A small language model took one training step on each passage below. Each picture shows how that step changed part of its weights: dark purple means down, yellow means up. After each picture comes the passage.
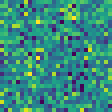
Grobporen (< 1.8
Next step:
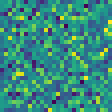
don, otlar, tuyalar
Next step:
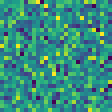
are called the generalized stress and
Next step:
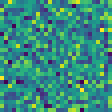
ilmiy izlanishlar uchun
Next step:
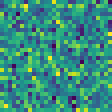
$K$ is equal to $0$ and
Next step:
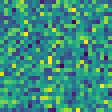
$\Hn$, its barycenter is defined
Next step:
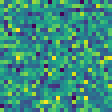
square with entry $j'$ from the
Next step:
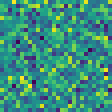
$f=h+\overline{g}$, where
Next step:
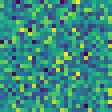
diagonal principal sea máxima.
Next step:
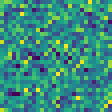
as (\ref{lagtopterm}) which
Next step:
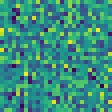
notion of identifiability in this
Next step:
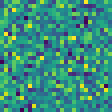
ajudar a diminuir os
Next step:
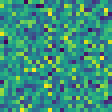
Audit dan Temuan
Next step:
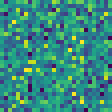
составить Галя?»
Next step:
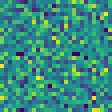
чтение, текст,
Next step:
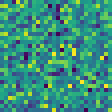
prestígio para pressionar
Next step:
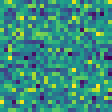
fact, the previous equation holds if and only if
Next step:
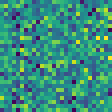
\end{split} \end{align}
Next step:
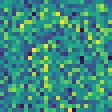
olahan hasil perikanan
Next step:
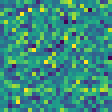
H\"older type operator estimates for functions
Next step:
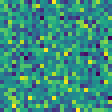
\, . \end{equation*} A function
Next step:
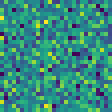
(Али Кўнак),
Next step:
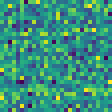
the induced subhypergraphs with
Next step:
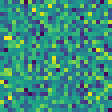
Bandi S., Arwan P.,
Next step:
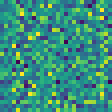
sociodemográficas de la
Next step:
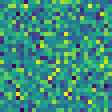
$U_\beta$ to give rise to
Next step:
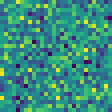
relation over a field $k$ and
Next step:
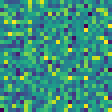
\hfill & \text{if }
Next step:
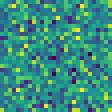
left deviation of $Q$ if and
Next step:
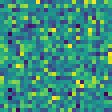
of complex numbers are classified in
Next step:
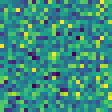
ifodalash, baqirish,
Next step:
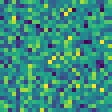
disco “Capoeira:
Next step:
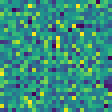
is independent of the local coordinates and defines the
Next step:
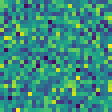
camisinha e não usou
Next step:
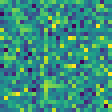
nella costruzione di modelli
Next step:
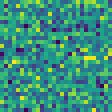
comments on the use of lexical
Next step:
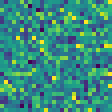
Schritt.» Die ganze
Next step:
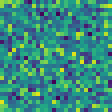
to see, the same is true for every
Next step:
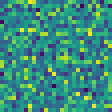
advisor. I would also like to
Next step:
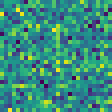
$T_L$ (see the paragraph
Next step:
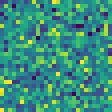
I)$ is *symmetric* if
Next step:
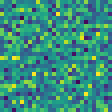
diversos deles se situam em
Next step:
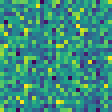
після лікування у
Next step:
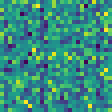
яких були в 4 рази
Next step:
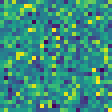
la signature manuscrite ;
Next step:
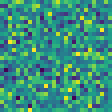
ҳамда 1000 дона дон
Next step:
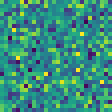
the associated map $Q_{\partial}$, defined as
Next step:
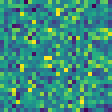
be the stable homotopy category of
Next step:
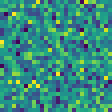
and the complex structure $J$, that is,
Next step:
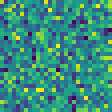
codimension at least $2$.
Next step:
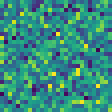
(Mathieu, Hill,
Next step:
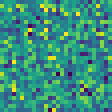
has specifically highlighted the
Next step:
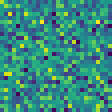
die Abwärme,
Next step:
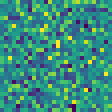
in an $\N$-graded ring
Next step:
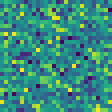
\phi (x) \right ]
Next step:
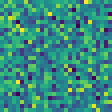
ha llevado a cabo un
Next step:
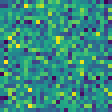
Strengthening of Traditional
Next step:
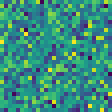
not exceed the right-hand side
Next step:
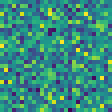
\right\vert +2\left\vert
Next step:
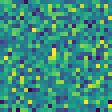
\begin{proof} We know from the previous
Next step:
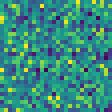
multiplying the third equation of
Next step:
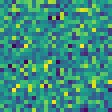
oferece competição e
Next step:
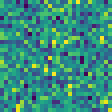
diferença de temperatura entre
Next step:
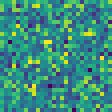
$\mathbb{S}^{3}$, such that
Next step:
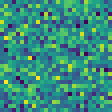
crop losses to insect
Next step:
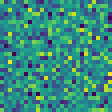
and Leo F. Boron.
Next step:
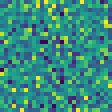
subset of $gP_\alpha/B$
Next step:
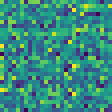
the fact that there is equality in the second step
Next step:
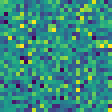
Tabel 2. Kriteria
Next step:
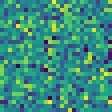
Des élevages XXL en
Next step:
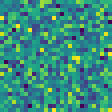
os pacientes em subgrupos,
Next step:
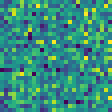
representado. 5.4 – O
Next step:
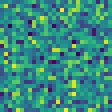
testdan o’tkazish
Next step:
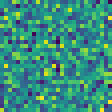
obțină performanțe.
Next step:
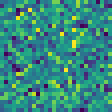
sustlashgan bolalarda bilish
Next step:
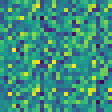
Анализируется роль
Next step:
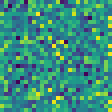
berpengaruh terhadap
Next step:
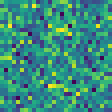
\, \dd \Gamma $ can be
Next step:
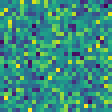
equals $2\pi$. That
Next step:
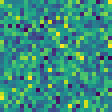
let $B_{vw,xy}$ be
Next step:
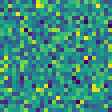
tener contacto con animales
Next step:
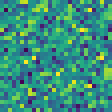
características del entorno
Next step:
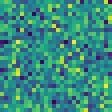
\subsection{Bin packing and
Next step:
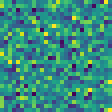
are key to understanding the
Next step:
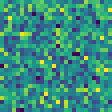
appropriate dimensions. It is assumed
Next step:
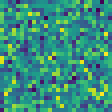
turn make $P^i$ more
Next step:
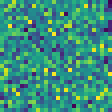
where $\delta_p$ denotes the unit point
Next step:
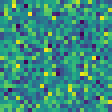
de controle que não apenas
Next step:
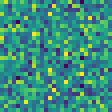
3,22 % ни, шоналаш
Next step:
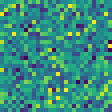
a vector $x^\star$ such that
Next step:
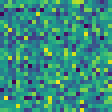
do trabalho, foram utilizados o
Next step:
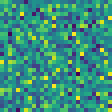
\end{proof} Equation
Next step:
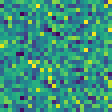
штучные изделия
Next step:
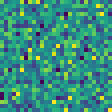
the distributions with singular point support
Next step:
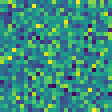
equal to -1 for no primitive elements
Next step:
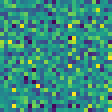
coorientation of strata of low
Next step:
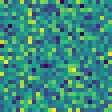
va iqtisodiy bosimlar davrida
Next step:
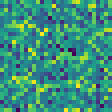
автобиографии на
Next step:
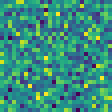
from Corollary \ref{cr}, being
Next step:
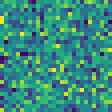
is also completely parallel. Moreover, due
